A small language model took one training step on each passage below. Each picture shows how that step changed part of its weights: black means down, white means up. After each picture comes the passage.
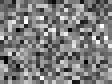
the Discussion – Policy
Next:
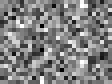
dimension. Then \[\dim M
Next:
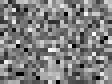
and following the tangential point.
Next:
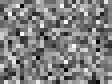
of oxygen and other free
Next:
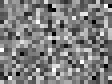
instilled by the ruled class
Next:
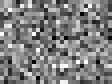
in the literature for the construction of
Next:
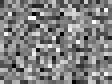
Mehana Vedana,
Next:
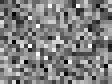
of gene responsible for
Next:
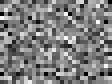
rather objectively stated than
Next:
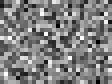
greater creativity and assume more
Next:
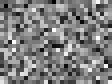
that company rational capital
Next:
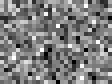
time. By making a
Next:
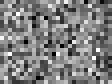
underscores the need to
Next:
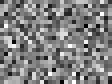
Moreover, for each toroidal
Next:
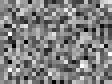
frequency offset estimation with high
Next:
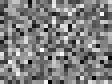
topics through the years except the
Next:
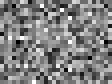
times has been the subject of
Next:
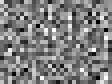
data. Using streaming
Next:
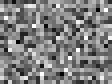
Germany; Fund for
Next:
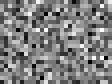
the features. Multiple ML
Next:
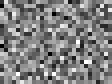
central $\sim$1.3
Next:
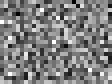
fact that the dry months
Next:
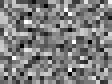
that practical quantum advantages in
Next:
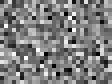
For all $\varepsilon_0
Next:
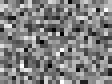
can be improved through more efficient
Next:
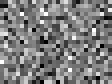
above example shows that the global dimension of
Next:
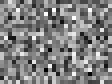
side as well as bottom side.
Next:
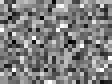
us that the current measurement accuracy is about
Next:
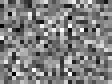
the single PDFs. We
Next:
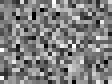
if its parameter $\lambda$
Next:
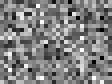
evaluating systems, and grounding design
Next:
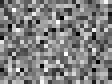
the connected surface resembles more
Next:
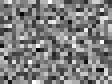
quality protein. Peanut
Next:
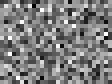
indicating their high-spin
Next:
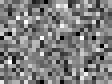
for the initial value problem for the
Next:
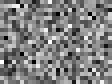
O-RANs}. The rest
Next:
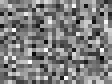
is in the secondary school.
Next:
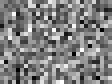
through complex source and damping
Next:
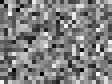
such that \be {\mathcal
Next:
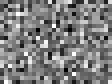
on personal resources on reducing
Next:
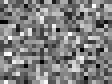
in proving suitable society
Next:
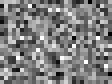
length of $g$ in the
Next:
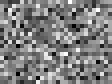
propagating above the
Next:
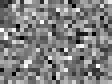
a cylinder make the computation of
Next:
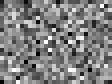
1994, have constructed spectral energy
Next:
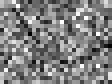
The result yielded reliability coefficients
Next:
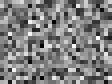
of $\alpha\beta$
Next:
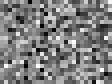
sensitivity calculations with the
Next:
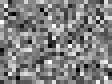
other, as much scandal as
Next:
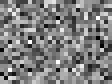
frequency in the visible and
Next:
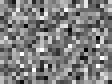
in their responses. In addition,
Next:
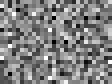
and emergency lights.
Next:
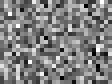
density of the ecobelt
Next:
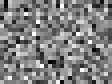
& CH4 \\ \midrule
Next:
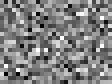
regimes. 1. Introduction
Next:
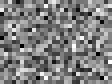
the paired comparison outcomes
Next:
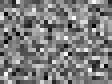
off shell. Instead,
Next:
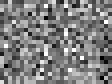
this section is to prove the following
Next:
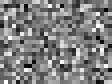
in to the dissolution
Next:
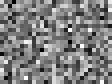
models. The rationale is that
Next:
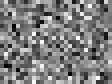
C.C'.$, which is
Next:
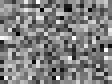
a graph $G$ is a function
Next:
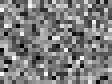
on $S$. Then for every
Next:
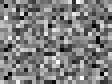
emission in the east part of the
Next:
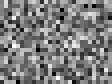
0$ if and only if
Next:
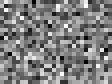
have amplitudes in the same
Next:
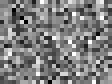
two methods for the same EoS
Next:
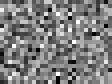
authorities provided responses to all 5
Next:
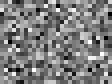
the notation $(d_1,
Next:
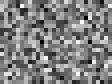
of antibiotics,
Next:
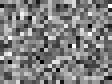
in the mineralized region at
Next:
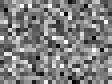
blockmodel and 1 corresponds to a
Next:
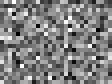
aPTT as a
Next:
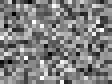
implement quasidiagonality.
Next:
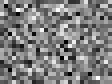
used for both continuous and categorical
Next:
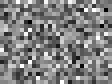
Political relationship of the
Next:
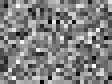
such as limited resources, digital
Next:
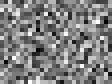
what functions it is generated. The solution
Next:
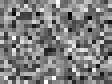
any $n\le 2m$
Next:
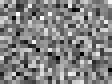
X_1)) =\dim\partial
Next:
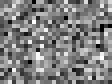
optical transparency are
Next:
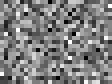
(Eastwood et al.,
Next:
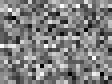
rather than a help message,
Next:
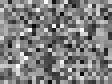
The safety of children
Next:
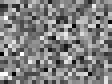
see that $\tilde\s_{\pm
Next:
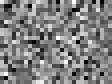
winding number are topologically equivalent
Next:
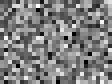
is amplified leading to
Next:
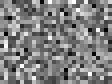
cartwheels and the
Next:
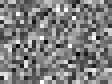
= \mathcal I _n$. By
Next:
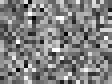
◀ DALIT
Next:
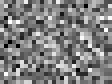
fascinating fact we find
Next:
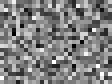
of $q_{pp}$ and
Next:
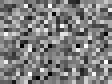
Comparison of Real
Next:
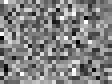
five study groups by the primary
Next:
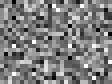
course, these precomputations were
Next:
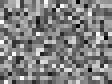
System Engineering, No.
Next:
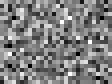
workflows, sustainability,
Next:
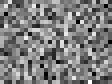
The most successful treatment is based on
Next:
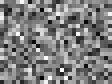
of the four classifiers. In
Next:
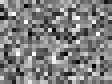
rely on predefined assumptions
